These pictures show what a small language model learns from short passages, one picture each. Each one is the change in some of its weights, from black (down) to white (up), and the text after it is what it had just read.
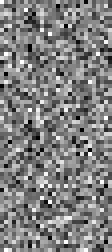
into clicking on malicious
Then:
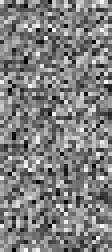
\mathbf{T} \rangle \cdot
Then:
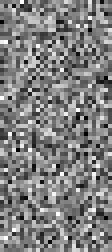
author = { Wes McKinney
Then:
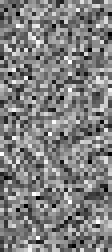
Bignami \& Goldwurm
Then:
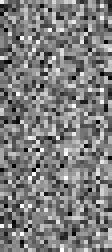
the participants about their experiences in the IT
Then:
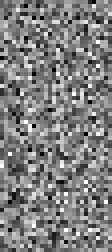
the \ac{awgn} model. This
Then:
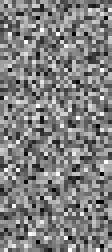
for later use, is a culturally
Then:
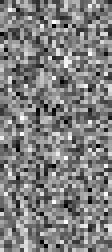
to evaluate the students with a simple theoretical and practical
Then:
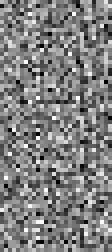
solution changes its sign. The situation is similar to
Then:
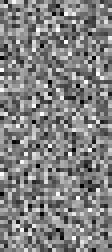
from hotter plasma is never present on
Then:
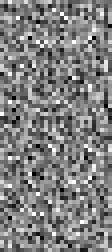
it, coming out of “a wrong
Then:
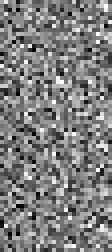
the speedy and successful achievement of these
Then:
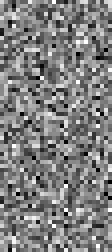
$\tilde{H}$ because $D$ is just
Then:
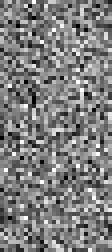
results of the figures, we also focus on
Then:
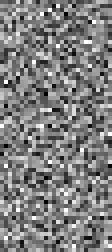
a steep learning curve for all concerned.
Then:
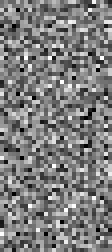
on the development of higher AI tools are important to
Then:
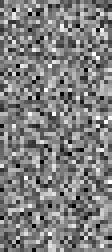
fitting results for the $440$ mode of
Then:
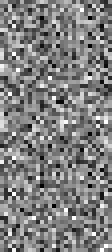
band and bottom of there electron band is in close
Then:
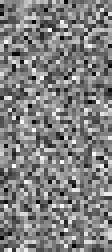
language designers to abstract from the accidental
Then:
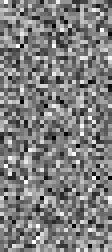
of profit, a business will no longer
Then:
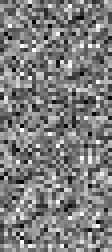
de Théorie des Nombres de
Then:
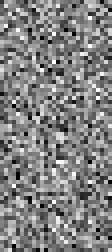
were negatively correlated. This showed that the greater
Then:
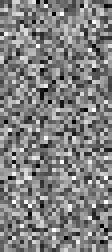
short attenuation length of 1 keV
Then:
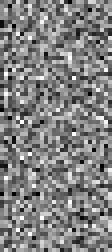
been studied by many authors, for example,
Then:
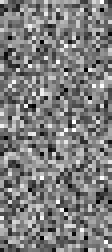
the normal distribution. We view our BPEL
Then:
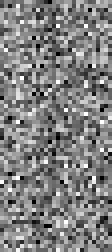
\newcommand {\mm}{\mathbf{m}} \newcommand
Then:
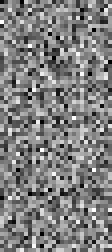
reached passive tension equivalent
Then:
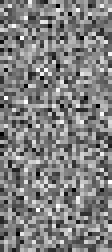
for the particles constituting the present
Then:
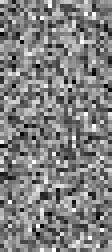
the actual Caja subset. In
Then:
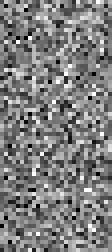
homogeneous groups and allow them to compete
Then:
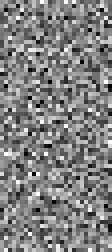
a fractional edge cover for $P$.
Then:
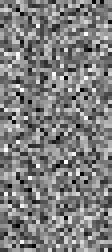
instrument of artistic creativity and
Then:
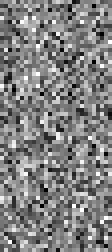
with the Efron \& Petrosian
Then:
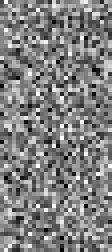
participation rates, coefficients, averages).
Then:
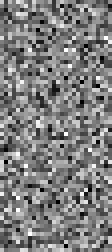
failure. Recent attempts to
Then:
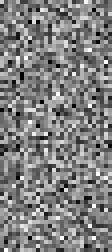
the solenoid and the laser
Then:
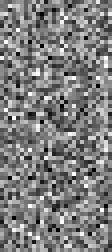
implies a lower limit on frequency drift rate of:
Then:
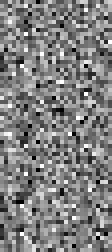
help us evaluate the accuracy of the models.
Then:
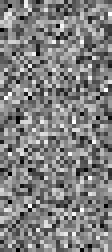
dynamically generate the finite radius of the extra
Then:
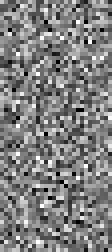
this review. The EEG data with mean
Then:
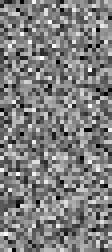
inception-resnet and the impact of residual
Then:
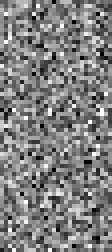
employ and gives high accuracy with clear diagnostic
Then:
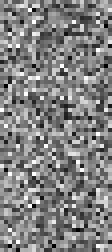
for low mass galaxies, SP trends in mass
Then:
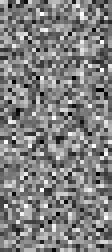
shown by blue boxes, and the
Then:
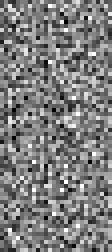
computers, software, and online applications have
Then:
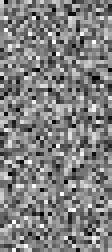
the top row, there is almost no difference
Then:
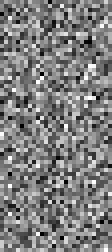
J^a t^a \right)\ .
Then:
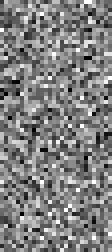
the algorithm are shown. Finally, Section IV
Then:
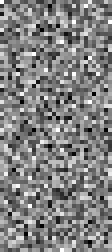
user, altering for instance its content or
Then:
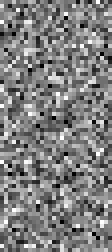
go to zero for $q\to \infty$,
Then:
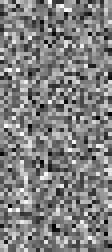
least distinguishable with aroma
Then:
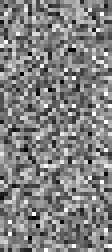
are usually divided between different setups
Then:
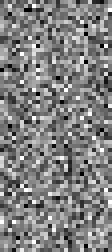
DignityFIRM Towards
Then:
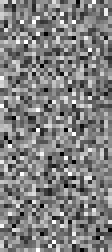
computation time from the exact tree method. The
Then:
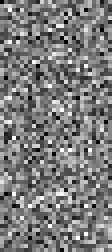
assignment strategy aims to transmit data through
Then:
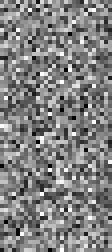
assume that the hole spatial distribution does not sensitively depend
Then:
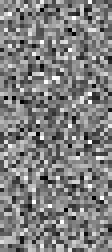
standard scenario are retrieved, as they must
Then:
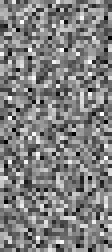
platelet were determined in blood samples. Data
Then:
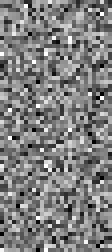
was supported by the National Natural Science Foundation
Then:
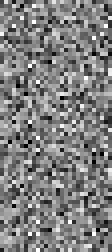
independent component of the post-irradiation
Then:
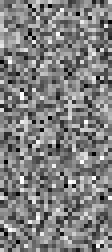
FTIR technique was used to study the functional groups
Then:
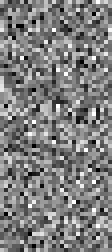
$\{E_k\}$. Note that using
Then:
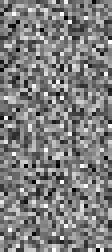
time-dependent electromagnetic fields and scalar
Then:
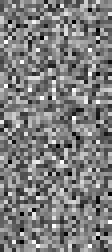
firsts measurement of the largest BHs,
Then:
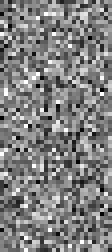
halo in enhancing the torque on
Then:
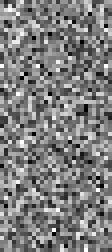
free energy (pink) and the internal
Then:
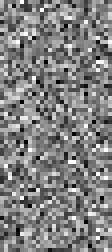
confinement between the surface and a local
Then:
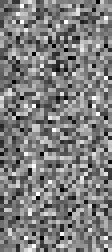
fireball in the abdomen.
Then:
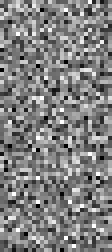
values are subjected to 2D empirical
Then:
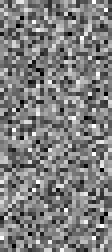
of each step is presented below: 1.
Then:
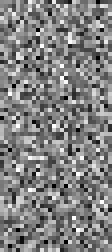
or $\eta$, be bounded from above and below
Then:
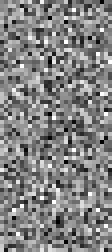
the Raman scattering coefficient. Backward Raman scattering of
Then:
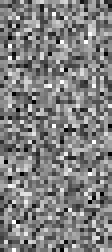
is no reliable way to determine the sign of
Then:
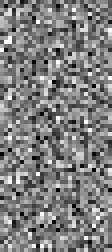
control using randomized benchmarking},
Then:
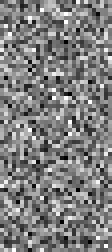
instead was greater than that of ethanol.
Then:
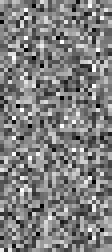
3D-deprojected profile is above
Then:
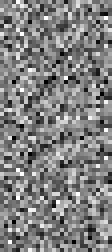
prioritised through restrictions on land use
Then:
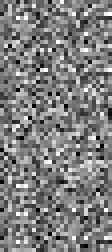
approximately 18, 12, and 12, respectively (Figure
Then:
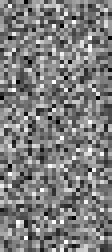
rather than relying on isolated commands.
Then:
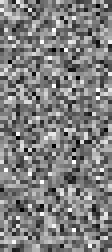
instead of the entire beam trajectory, and
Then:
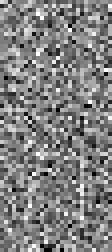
lighting. This results in a higher humidification
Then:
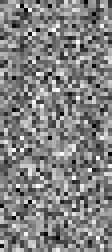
Hardware resource usage Since the networks are
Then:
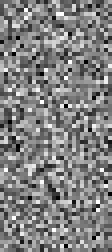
the mere surface of emotions,
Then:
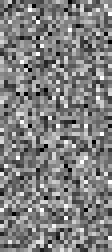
known to mankind. Herbs have been
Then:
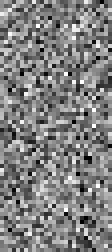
= \Sigma \, / J$. As far as the
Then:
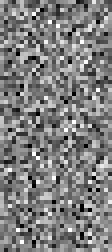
in [10], the proposed optimization method can also
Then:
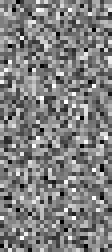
per fraction are commonly delivered.
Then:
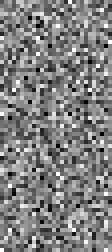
cyclic permutation of indices.)
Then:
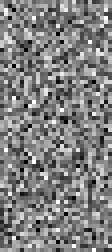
"Nonorthogonal multiple access for 5G
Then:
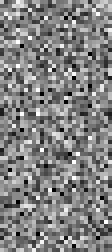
key point of this effect is the interference between negative
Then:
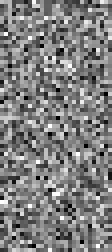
for products and industrial footprint
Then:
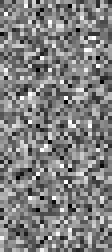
and do not correlate with $w_0$
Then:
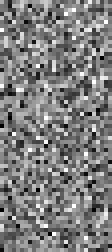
trainee). Where patients saw both
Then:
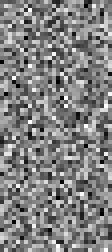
station by using feasible control objective.
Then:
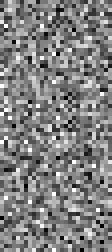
are fished under open access conditions, it may
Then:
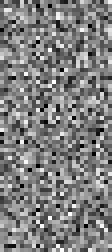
The fibres are supplied in the form of
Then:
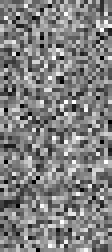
is confirmed to be the first WCCC source
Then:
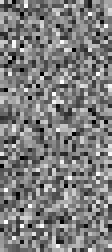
converges strongly to a common solution of the considered
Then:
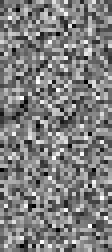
of the research was to empirically estimate possible impact
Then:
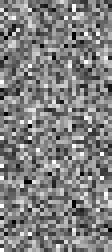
the resulting visible branching fraction
